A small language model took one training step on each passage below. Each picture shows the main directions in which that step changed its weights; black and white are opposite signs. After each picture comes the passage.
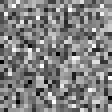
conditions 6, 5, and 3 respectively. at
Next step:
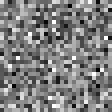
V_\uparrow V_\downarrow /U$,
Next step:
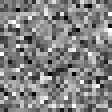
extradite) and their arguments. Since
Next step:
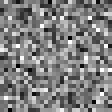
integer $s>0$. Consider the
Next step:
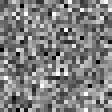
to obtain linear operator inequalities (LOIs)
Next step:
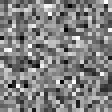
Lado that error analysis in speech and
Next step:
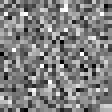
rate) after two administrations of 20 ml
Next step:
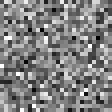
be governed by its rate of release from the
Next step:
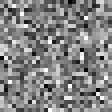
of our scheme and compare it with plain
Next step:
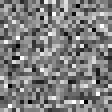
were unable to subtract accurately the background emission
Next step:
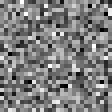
foot location relative to the COM rather than
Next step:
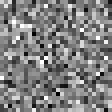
initial studies on the role of COX-2
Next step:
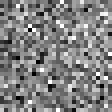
Abstract African countries with no globally
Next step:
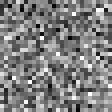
Greece. The first part of the
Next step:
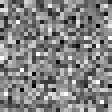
1$ that: \begin{equation}
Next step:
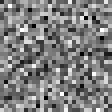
is released radiatively, generally by AGN
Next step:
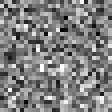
of objects if the image is different dimensions from the
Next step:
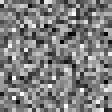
what is happening in the social arena.
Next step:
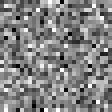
lanatus* fruit pulp components
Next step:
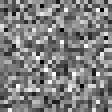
New York Stock Exchange have done and
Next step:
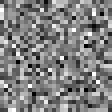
\caption{Implement of Res +
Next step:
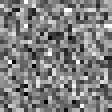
means to solve open problems, etc., see National
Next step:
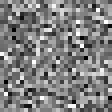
12. The setup includes main inputs of
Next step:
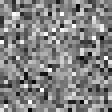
(AFLD) is the earliest
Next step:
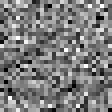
generators are traceless hermitian
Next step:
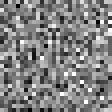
component, separated from the BLR, we can
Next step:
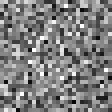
we show the four exactly known contributions (up to
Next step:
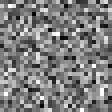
are carried out once a week for 12
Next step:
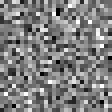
all cases, however, spectrogram data are
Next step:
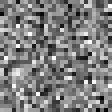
basis. Introducing this information in
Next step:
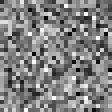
and nondynamical. Therefore, we may conclude
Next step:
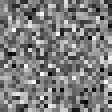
collective experience through direct physical contact hence,
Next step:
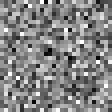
from Archaeology, Heritage and Applied
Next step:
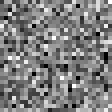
is similar to formula (12). Now let
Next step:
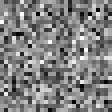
In terms of F1 performance of the student
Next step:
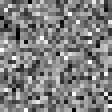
business 24 (21.1) Computer literacy
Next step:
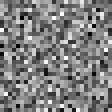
differences. Since the parameterizations are most similar in
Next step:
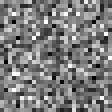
Ag, and Ag-doped
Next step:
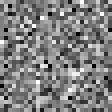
is deserving attention and monitoring.
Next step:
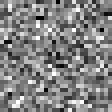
Manifesto", highlighting the
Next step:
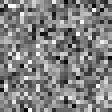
I got clarified and had many of
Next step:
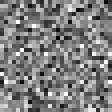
applied. This composition involves research into the construction of
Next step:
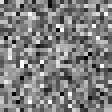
South-South, Nigeria? 4. What
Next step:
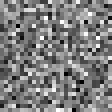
materials due to their low-cost,
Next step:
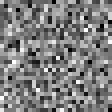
during the post-reform period.
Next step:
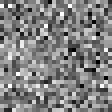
Dingus$^{2}$ for the
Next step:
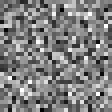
expect the APT loss to lead to better
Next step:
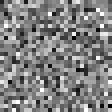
was seen that the R_L values of
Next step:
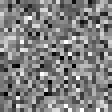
The results and conclusions from our analysis are presented in
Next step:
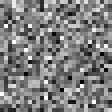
each of which can independently phase-modulate
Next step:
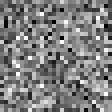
room temperature. It was then poured onto
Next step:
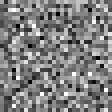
his/her work. Integrates AI into
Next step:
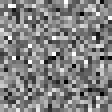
for the valorization of PET waste should
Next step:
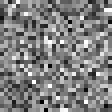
would be too costly and too difficult to include
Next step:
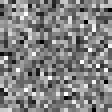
prior imaging techniques to prove its existence before any
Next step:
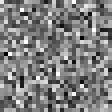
standard deviation (SD) and compared using the independent
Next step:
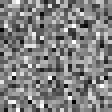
advantages and difficulties with a realistic
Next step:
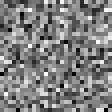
with the model decoupling, we can
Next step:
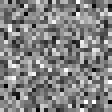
*et al.*, 2015), which yield results that
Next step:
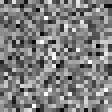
subgiants, this would be bad
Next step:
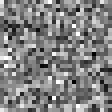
(green) follows $C_t$
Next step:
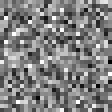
plasma frequency. Finally, the sinc function describes
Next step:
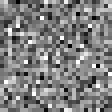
and a human resources practitioner with over 18
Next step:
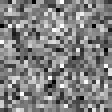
Carbonate Sample CO_2 yield in
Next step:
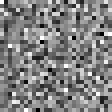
that shown in implementation section we can take a conclusion
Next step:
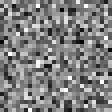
a sphere of radius R) projected onto the
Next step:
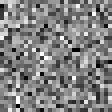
\end{figure} In contrast to the previous
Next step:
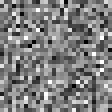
of GLI from deionized water and
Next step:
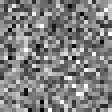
safety through investment in bicycle
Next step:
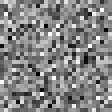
\end{table*} Using time series photometric
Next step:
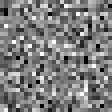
and rock masses along a coastline segment
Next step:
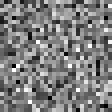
the six more common assumptions on the Virial
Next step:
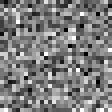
difficult to monitor with ground-based
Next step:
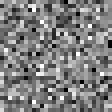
quality than on-campus instruction.
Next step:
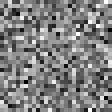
results for non-linear power spectra in
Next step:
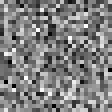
gender, education, and primary occupation may
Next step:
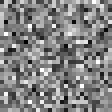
enhanced stability and strength of the overall restoration when
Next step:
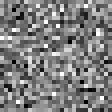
df p-value Yes No Impact
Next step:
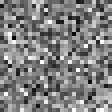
third term the Josephson current, and
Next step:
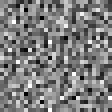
service level. In healthcare,
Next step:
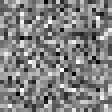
with *experimental observations*. To do
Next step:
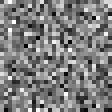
amongst them. In an effort to do
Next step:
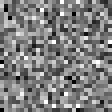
region, Ukraine). The subject of
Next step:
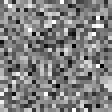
then cooled to the room temperature.
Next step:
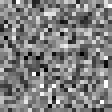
OXC) can contribute to these
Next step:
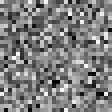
$\beta_{\Toutside}$ &
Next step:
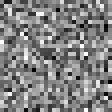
rotation about the wire axis. At zero magnetic field
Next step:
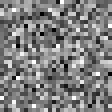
data. 4.1. Effect of school
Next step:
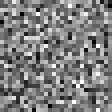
one considers a (1,1)
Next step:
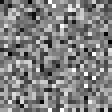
fashion trends. In the 1960s
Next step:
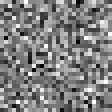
we agreed to extend the scope of the support
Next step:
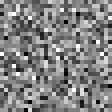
tools, the type of tasks, and the degree
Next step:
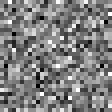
stimulates cell proliferation by
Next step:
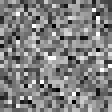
an a priori review and who should have the
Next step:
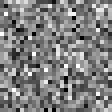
in QH phases. A similar result was also
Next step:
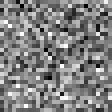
SO(4). Both these sets of fields
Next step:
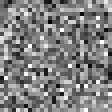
important role as in Wess {\it
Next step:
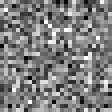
a controlled nitrogen and/or acetylene
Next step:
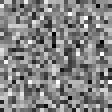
ultrafast light pulses. The
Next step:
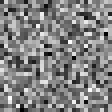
opportunities. While the study of Miles and
